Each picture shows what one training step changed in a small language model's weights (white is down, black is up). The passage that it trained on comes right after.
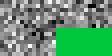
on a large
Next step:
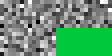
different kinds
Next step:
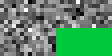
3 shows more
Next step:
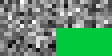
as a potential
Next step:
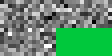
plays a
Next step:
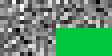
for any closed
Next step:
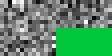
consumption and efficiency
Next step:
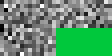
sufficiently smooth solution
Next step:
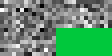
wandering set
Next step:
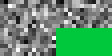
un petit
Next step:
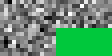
\ldots \otimes
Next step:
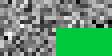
to fully use
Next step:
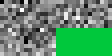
the bonding
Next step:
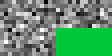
x \leq 1
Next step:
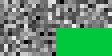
right tire
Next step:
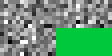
and outputs
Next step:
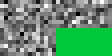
not succeed
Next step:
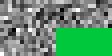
$n$ with
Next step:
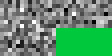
in the neighborhood
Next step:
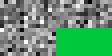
degenerate global
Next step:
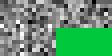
and stabilize
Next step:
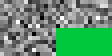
especially using
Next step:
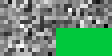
to the typical
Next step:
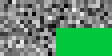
attack the
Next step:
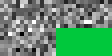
applications concern
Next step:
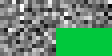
for subharmonic
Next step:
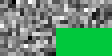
by $n$
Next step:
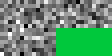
few people are
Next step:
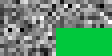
positive, automorphic
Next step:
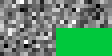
million to
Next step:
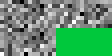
perceived weakness
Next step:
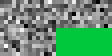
on the system and
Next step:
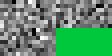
k$ over
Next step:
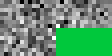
data getting from
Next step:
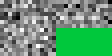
then, and the
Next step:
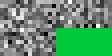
The interval block
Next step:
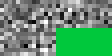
see. For
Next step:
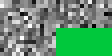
a assistant
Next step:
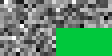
plate with free
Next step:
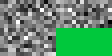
fails even in
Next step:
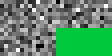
toric integrable
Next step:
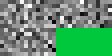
goods potential,
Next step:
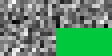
cochlear partition
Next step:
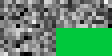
exist previously)
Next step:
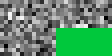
the fuel
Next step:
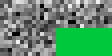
about what was
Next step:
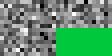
resistor as
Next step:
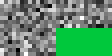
up as indexation
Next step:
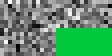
The progress in
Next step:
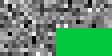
belongs to
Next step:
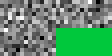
the computations take
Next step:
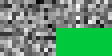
and the operation
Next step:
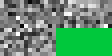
careful when
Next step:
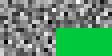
how access issues
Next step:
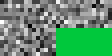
normal cone of
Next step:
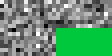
significant improvement over
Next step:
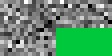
software, the
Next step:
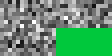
in the time
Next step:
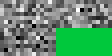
of sections of
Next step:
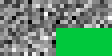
if someone is
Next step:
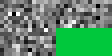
1 Root
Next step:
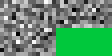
performance of various
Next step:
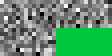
schemes based on
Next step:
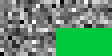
which are not of
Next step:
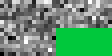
had to be
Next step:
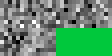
in six
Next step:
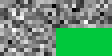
The method of economic
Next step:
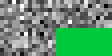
formation produced
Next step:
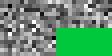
are given in
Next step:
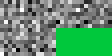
in harmony
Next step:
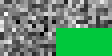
to dairy
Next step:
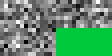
requirements for
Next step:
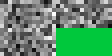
distributed in
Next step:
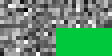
in optimal motion
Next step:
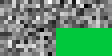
on the open
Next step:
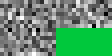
the proof in
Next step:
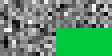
\item By
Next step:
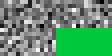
we have $x
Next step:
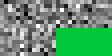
and can be
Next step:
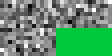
has identified an
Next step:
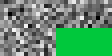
learn a model that
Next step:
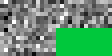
waste management of
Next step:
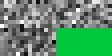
Marks and
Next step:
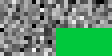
size had a significant
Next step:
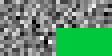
Indeed, if
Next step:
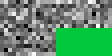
An example of
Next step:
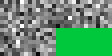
as compared with other
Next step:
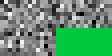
well as the basic
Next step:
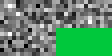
then E is regular
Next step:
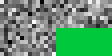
this paper is to
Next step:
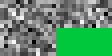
The following lemma holds
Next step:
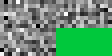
that standards are
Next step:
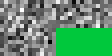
a closed subset of
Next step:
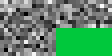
observed values of the
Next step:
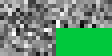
conducted with different
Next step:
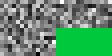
Proceedings of
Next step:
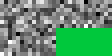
technology has not
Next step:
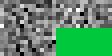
heated in an
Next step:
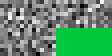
the province in
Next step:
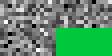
of neurons
